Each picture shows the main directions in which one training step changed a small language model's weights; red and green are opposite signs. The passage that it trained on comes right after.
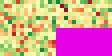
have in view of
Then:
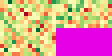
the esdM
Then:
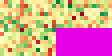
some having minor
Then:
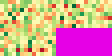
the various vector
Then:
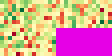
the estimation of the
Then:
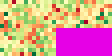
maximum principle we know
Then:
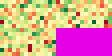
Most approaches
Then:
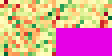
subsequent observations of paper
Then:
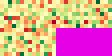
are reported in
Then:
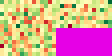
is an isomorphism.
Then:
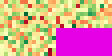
turn, is an
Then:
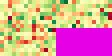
focus on posterior estimation
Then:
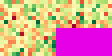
with virial
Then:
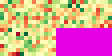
which of the components
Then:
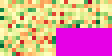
Let $\gamma$
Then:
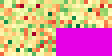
To be precise,
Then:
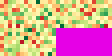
fact, what we
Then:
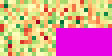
given by:
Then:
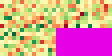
assume that the
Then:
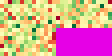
by sampling, and
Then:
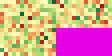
for real or complex
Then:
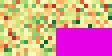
check that for each
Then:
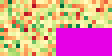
Although this work
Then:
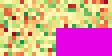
with the property that
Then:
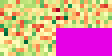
test of this result
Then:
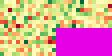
the hot and
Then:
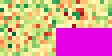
effects of the edge
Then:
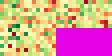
is made up of
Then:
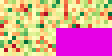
Enforcing a
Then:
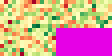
observability}). The
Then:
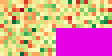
the following statements
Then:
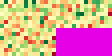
scattering problem (see
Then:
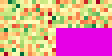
intensional functional
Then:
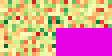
as well as data
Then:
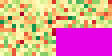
through static
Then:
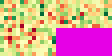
with an Engel
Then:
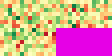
from the definitions.
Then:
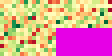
and we will investigate
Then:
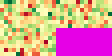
BEMC high
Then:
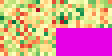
respectively. Fig.
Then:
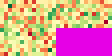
final states, that
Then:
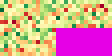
theory. \\
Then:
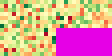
\right)$. In
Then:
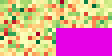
the Local
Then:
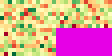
For $F =
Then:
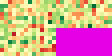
I would like to
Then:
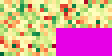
found the same impact
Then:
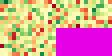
The ACA
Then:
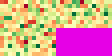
every family of
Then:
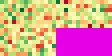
the Fermi surface,
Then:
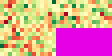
times increase over the
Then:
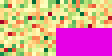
system. This can
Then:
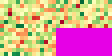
coming from
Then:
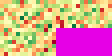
that, to leading
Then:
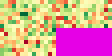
dynamically varying the
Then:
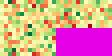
Analysis \item
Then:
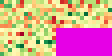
can be compared with
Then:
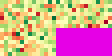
of the form \[
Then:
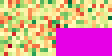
set of maximal
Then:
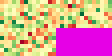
and some preliminary
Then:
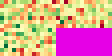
spaces. They proved
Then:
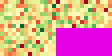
insensitive to
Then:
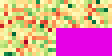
we instead choose an
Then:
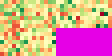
to increase the interaction
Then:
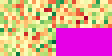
of approximately 650
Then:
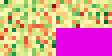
infinite families of regular
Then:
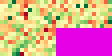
inner cell length,
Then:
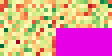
originally studied this
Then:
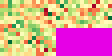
shows a passive
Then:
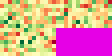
control by an electric
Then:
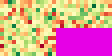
radial drift,
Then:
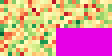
= t\in
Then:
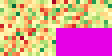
field is the distributed
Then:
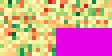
is within the reach
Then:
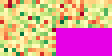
obtained. These include
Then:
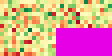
U$, since
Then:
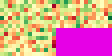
time dependent properties a
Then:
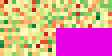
literature since it particularly
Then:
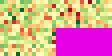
the flat manifold
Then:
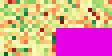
\\ \toprule
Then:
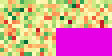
the same as the
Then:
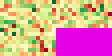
\quad \sim
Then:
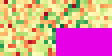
scenario, the dominant
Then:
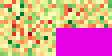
from improving
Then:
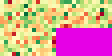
length $\lfloor
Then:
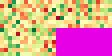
entropy contributed by
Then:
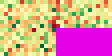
have been detected whose
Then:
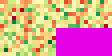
the notations in
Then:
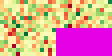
and the number of
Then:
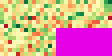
and thus $$
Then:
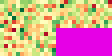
the change of variables
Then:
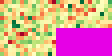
and chaos,
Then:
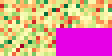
still equivalent to
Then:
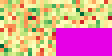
$x$ of
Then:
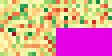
mean surface temperature of
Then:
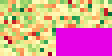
the central engine
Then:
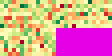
wild fluctuations associated
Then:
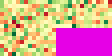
and the K number
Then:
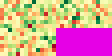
polynomials are: \[
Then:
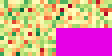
the left column has
